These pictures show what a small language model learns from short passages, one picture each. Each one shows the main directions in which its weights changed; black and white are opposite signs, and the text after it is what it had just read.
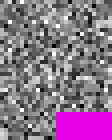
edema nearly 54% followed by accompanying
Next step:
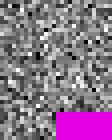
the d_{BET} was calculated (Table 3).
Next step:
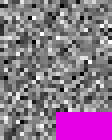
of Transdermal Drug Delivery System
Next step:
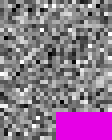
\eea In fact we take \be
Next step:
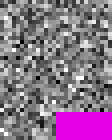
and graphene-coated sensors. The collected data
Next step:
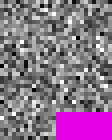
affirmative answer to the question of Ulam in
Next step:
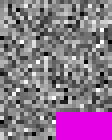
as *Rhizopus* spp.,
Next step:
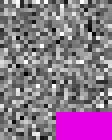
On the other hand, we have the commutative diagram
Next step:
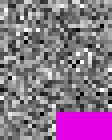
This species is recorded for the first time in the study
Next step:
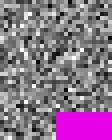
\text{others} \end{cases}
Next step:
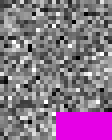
endvertices of $P$ for it to be not
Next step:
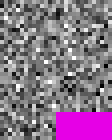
and $\gamma+\omega_{\nu}\in
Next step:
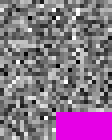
retrieved their cited references to reach concept
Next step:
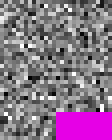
above convergence. \vspace{2mm} \\
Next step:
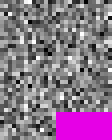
grades were strongly associated with Actinomyces
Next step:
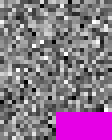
PANGAEA 42 Preußer,
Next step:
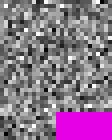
\end{align*} where $\|\cdot\|_p$ is
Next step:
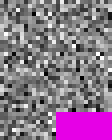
since the likelihood of repair of
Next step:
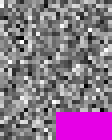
and Energy Engineering, University of Colorado,
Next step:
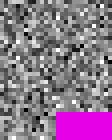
resource management practice (13 ed.)*. Kogan
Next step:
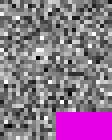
integers $A_1,A_2$, put
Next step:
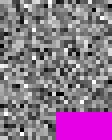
| F \right) \right| \ \leq \
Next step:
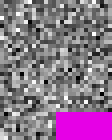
energy sector has transformed since the COVID-19
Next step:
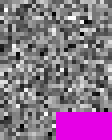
degree. This suggests that the filler loading affects
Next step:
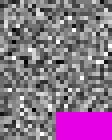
the local cohomology of $R^*(BG)$ for a compact
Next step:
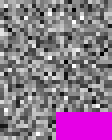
antenna orientation or UE velocity change with limited time
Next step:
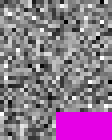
1.6]{DL} for a proof of the
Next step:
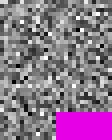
for different time durations after casting. Figure
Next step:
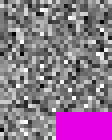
quadric surface $X$ in $\P^3$.
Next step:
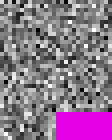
noted above) due to the UCP's simultaneous computation
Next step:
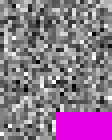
are preserved by quantum group transformations. Noncommutative vectors
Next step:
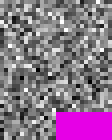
viewpoint compared to ground truth labels.
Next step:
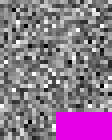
for 15 minutes. The mixture was cooled in
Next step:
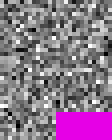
and practitioner of digital preservation and enjoys
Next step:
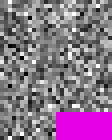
DSF uses Docker and Docker
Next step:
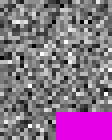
becomes crucial to mitigate the rising frequency of data
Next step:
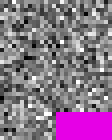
$s \notin \mathcal{V}'$. With an
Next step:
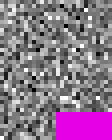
{\sc D.~N. Arnold,
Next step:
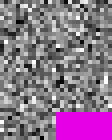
Mariam H. Ibnihasim,
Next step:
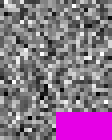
2001 Result of Fusion of sunspot images
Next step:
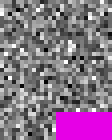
generating set for the parabolics. Therefore, whenever
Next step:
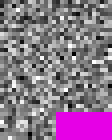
have an inadequate knowledge of self-medication.
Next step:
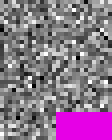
1 and formula (\ref{ff01}) of Theorem 2
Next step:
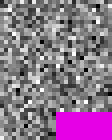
(grassland and forest) into cultivated areas.
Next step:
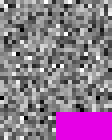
with antipodal involution. Then the
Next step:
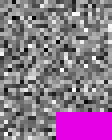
foundations of statistical physics, it is necessary to form
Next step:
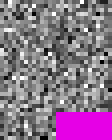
analysis (Table 1). In WY/CB,
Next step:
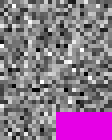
morphism given by $x\in X$. A
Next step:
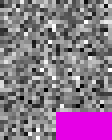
for 1 and 60 are not the same (see Appendix
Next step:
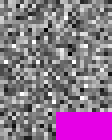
shortness of breath, fever, lack of
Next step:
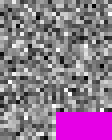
homes have become the need of the hour due to the
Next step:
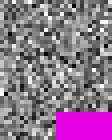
where $\be$ is the derivative of the variation. Thus
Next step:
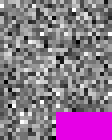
the formalization of this European University, partners are initiating
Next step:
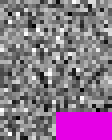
first author gratefully acknowledges
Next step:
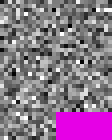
fits into the picture we described throughout the preceding
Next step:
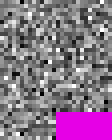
\textbf{CC-Gap} &
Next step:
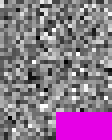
vector in $\mathcal{A}'$, and let
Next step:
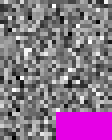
\times 10^6$ Kalman factor
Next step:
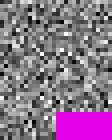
charging algorithm. Despite the small amount of chargers
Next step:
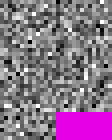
four different resolution and quality, 360P,
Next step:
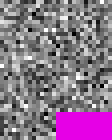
originated in the region between northwestern
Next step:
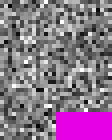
solution of \eqref{S1}. \textbf{Proof
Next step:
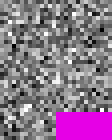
values of $\ell$ for matrices $Q\in
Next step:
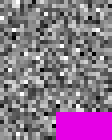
\tr_{\alpha} b_j \biggr)
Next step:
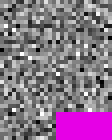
be lived at various levels day after day. Therefore,
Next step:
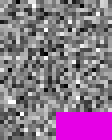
D_{\beta}(\xs,\ys)$ be a domain
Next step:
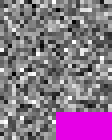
printer is to be used as output media for hard
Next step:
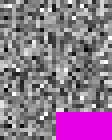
a minimal tripoten $v$ as
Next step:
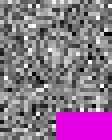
1. Introduction Let $(F_n)_{n \geq
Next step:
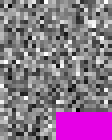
are present. 4. MeanShift
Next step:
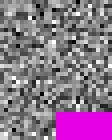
as the French postal service \textit{La
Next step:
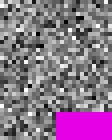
and introduces the entire structural layer into the freezing
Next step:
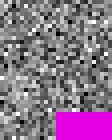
can support routine hypertension management. However,
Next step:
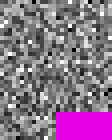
formulated in Martin-Löf type
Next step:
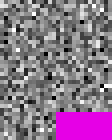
to cure and treat unsuccessful
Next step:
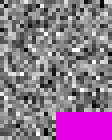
exposure. *Environmental Science Pollution Research International*.
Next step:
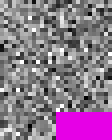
to the continuous embedding \begin{equation}
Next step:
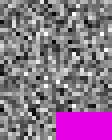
support decision-making processes. 2.2. The
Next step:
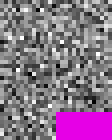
n \in \mathfrak{R}$ when $n
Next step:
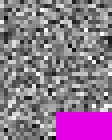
in a selective and efficient removal of products that have
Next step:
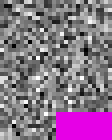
breast cancer treatment may be closely linked to the level
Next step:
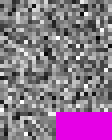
10). *Issue Brief: The
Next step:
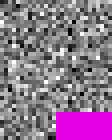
known cases, \cite{Wan00}, using the
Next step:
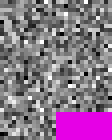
MRI with clinical-surgical-radiological
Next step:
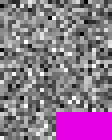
the experiments and compared it with two boundary pixels of
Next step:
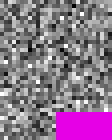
and O_2 are *one move apart*
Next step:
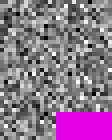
incubated at 30 °C for 24 h.
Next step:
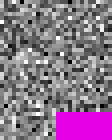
of collective motion have also been performed for several other social
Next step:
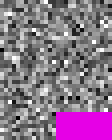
$$ \hat A\hat B\hat A^*
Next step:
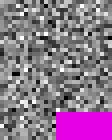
Table II and is in accordance with the
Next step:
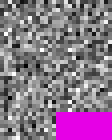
components $C$). Combining this embedding with the isomorphism
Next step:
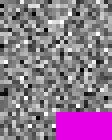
weak forward differentiable at $t$ and such that the
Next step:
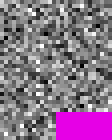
on its well-posedness though its argument is similar to
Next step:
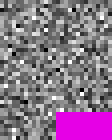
prominent in the business world. But the Indian
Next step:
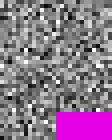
in any of the parts (ranging from 2% in
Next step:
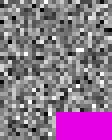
of 10-15 kV was used for detailed
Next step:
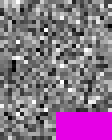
\inf_{u \in W_{\varepsilon} \setminus
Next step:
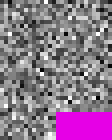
Let $X$ be the random vector taking the value
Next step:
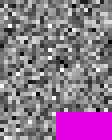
approx. 2010, including farm management, yields, soil
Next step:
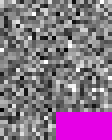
touch is an original love language, its application in
